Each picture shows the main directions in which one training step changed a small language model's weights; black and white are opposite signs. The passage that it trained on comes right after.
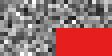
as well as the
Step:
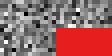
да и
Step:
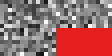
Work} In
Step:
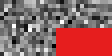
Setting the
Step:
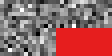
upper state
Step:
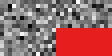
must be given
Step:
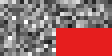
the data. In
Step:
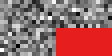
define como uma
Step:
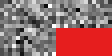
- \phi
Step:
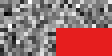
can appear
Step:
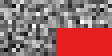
principle of
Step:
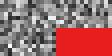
selection of a
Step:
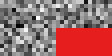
realizada em
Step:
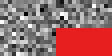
used for all
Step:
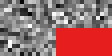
specific events
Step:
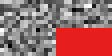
the for different
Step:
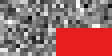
for query
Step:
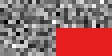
va unda
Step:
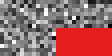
is represented by
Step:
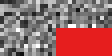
the first dimension
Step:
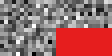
observed in term
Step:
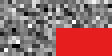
is only a
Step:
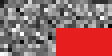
one has to
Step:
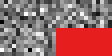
use of such
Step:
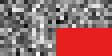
la fase de
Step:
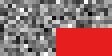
with The University
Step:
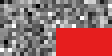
The key
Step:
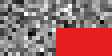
в реальной
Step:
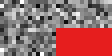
los gustos
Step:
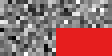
for a second
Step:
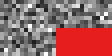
in Figs.
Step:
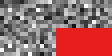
special education
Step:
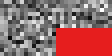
z \big)
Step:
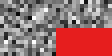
affect the
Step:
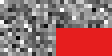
parallel to
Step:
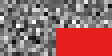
binnen de
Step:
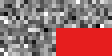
The computed
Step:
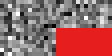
Italia una
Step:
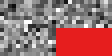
lensing from
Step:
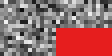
a new
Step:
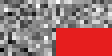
the form of
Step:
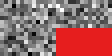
or adds
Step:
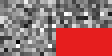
audio and
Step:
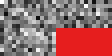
effects of
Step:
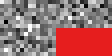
pair of
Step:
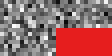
approximation to
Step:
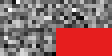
central and
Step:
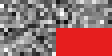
bir kunlik
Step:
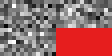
we address
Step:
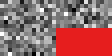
da entrada
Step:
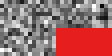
University of
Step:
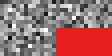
at graphite
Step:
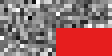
ranging from
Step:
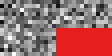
parameters are set as
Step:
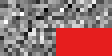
em dois
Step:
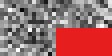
reach for the
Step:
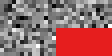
high dimension
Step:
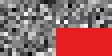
that the solution
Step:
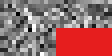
louros de
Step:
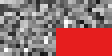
the following
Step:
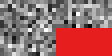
be consistent
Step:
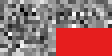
found that this
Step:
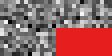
single approach and
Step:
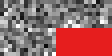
C. and
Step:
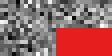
of invariant
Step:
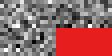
no hay
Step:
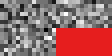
the criminal
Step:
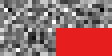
in the profile
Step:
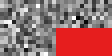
deriving this
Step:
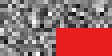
large tâche
